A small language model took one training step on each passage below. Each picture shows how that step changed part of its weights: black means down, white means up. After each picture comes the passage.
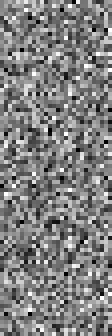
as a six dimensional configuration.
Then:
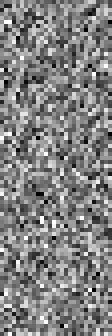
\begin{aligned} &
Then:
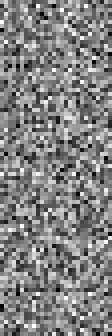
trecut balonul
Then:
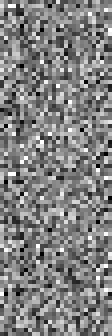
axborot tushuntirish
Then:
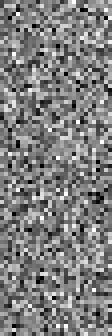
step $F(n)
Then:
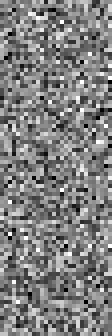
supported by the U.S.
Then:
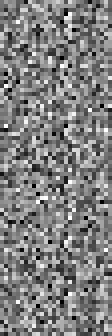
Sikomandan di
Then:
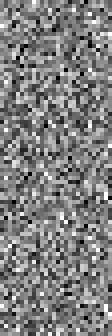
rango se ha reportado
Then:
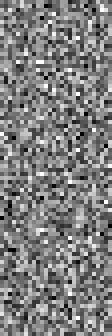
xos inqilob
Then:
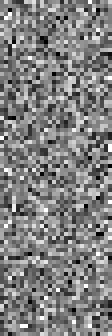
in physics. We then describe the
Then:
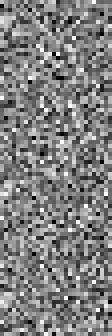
of WASP-65b
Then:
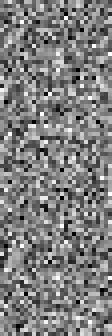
relação ao aço inox
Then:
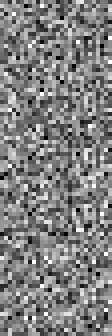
problems refer to the interpretation of
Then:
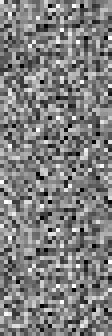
used needs to be able to run
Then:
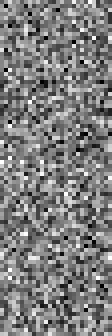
to different polynomial degrees for approximating
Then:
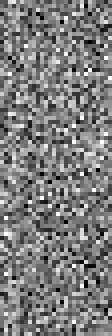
set $M_tT$,
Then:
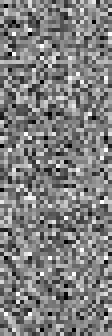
model and discuss the mechanism for the
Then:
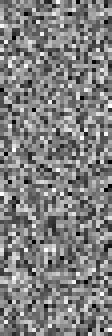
*Crónica de los
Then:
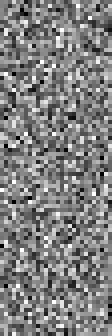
task duration, because in these
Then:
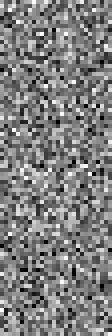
smart locker yang
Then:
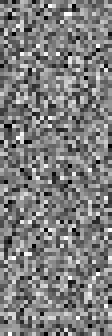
the preceding three years
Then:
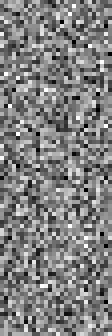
the real and imagine parts of
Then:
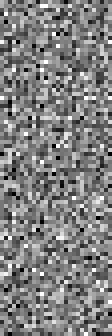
on $k$ of conductor
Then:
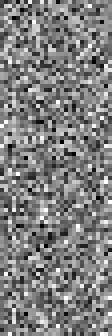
rate during the test. According
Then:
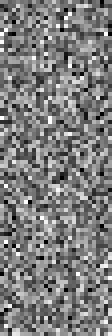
unreasonable choice is
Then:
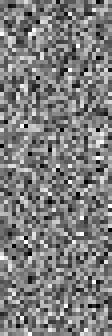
as above and $a\in
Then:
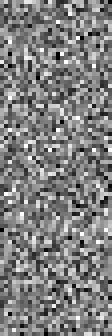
Process 2 results in a smooth
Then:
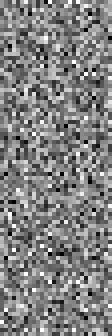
edge points of Ray's observation
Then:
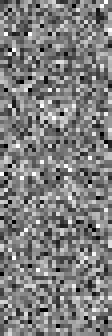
solution of the Levi problem implies
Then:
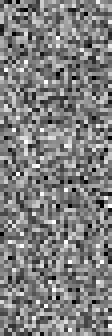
beginning of the universe,
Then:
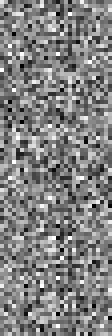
conditions, we had to have that
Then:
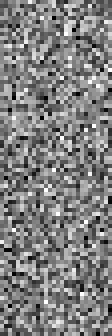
in preparation. %
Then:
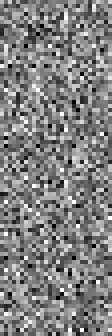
başa çıkma ve
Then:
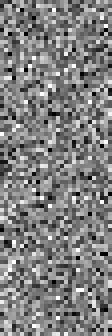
show that we may lift any
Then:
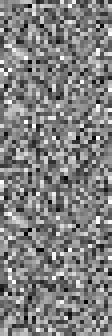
an appointment with the
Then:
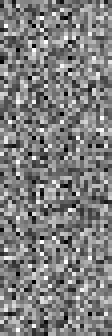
ва тасаввур
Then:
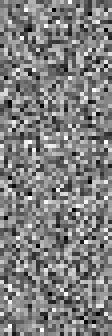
and a new matrix $C =
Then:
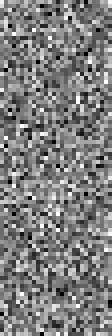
lines, where ``TM"
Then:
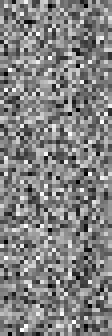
kadınlar için
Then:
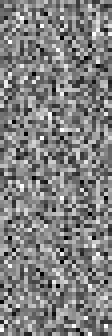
José Júlio
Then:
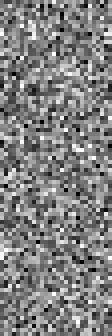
estratégica para o
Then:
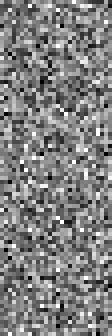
Hyldgaard, J.
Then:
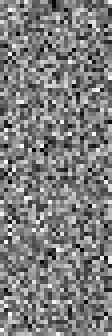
of the reader we give a short
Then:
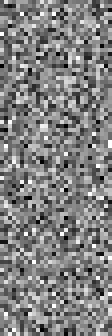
the second term. Thus, in
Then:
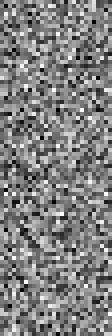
correlators, especially for
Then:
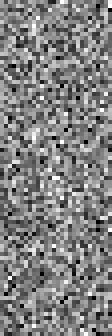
results were obtained by adopting various
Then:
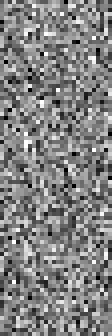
local, direct measurements for the
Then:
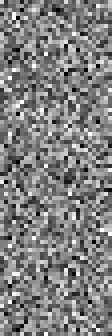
función institucional, y no
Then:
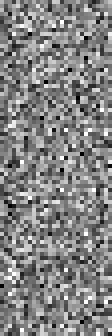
research, digital technologies,
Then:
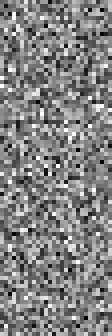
balki qalb,
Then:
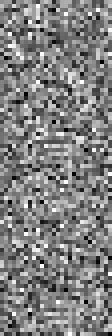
based by averaging the
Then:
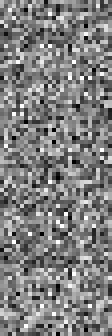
bulutlar yordamida
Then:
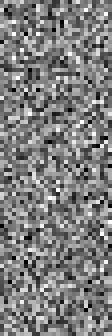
we analyze the case of a
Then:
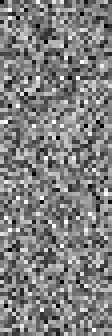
privados; - 3-
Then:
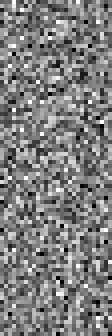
is sufficient to check the first vector
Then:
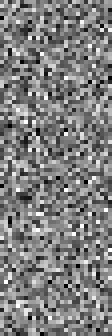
extra one). This will modify
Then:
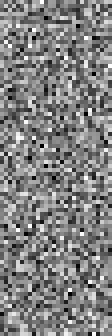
suggests, Osgood's
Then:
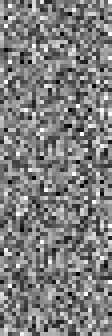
encontro por meio da
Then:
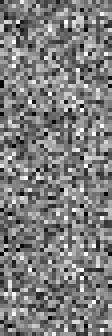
\varepsilon^{\mu \rho
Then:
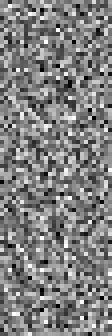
de CO₂ na
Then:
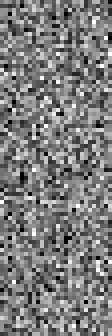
estimation is no longer possible in the
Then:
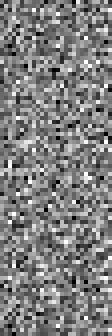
positive/negative coupling. A positive
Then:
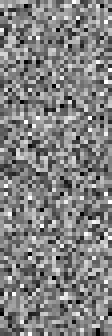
switching combinations.
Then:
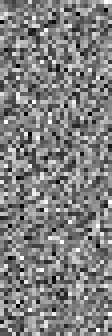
- System and software quality
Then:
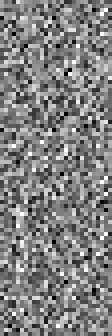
были передовыми
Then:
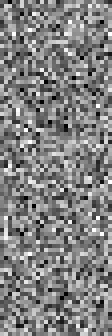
triangular and square lattices.
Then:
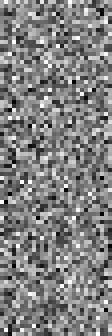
effective mass method. Here, in
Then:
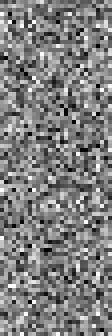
neutron star may be formed after
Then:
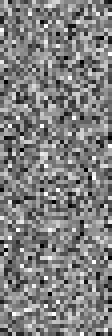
not fully localized. Indeed,
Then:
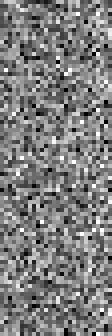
the anticommuting coordinates
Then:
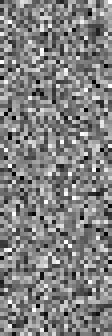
$X \times Y$, a
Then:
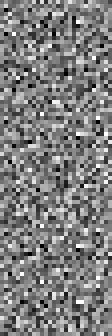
and negative energy matter fields,
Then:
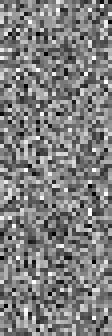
connection and the 3-form
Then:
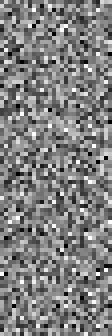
compras públicas podem
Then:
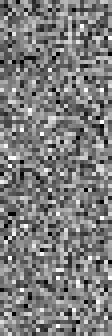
is readily seen that the
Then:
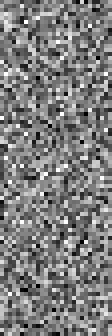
as comments are ignored
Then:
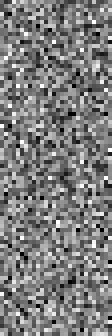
$0\leq n\leq
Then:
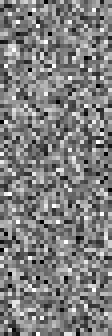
(solid blue line), a
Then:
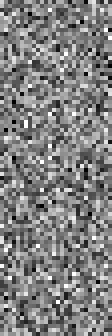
Differential volume element is
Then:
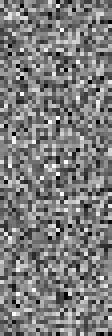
can be solved independently and
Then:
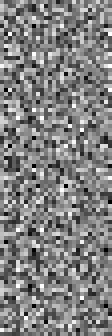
esa oliy harbiy
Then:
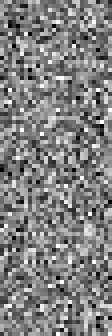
is a disjoint collection in both
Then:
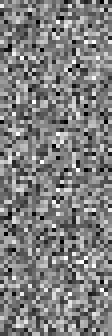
load $k$ the parameter
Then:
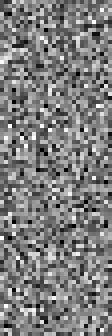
$n\leq N$. It
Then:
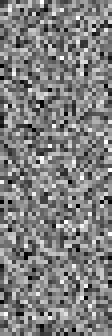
recall at this point the general relation
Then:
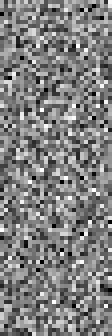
de LB, ainda mais
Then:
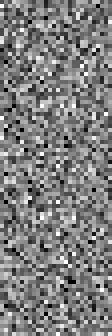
scheme for the almostcontact
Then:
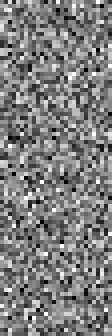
uncertainties in the upper red
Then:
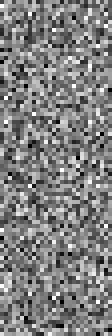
Agadir – Morocco
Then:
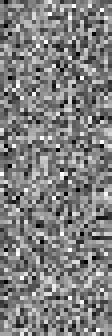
accountant kennis
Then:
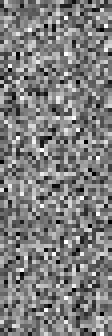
be of ferromagnetic or
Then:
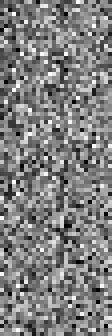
des résultats,
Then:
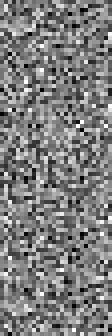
both particles most likely come from the
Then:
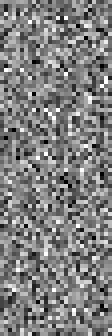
du e-banking 5
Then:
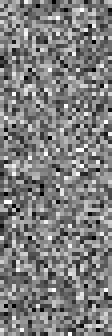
any $\epsilon>0$ we
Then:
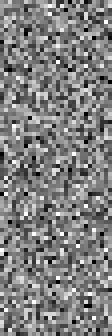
there is a fundamental compatibility
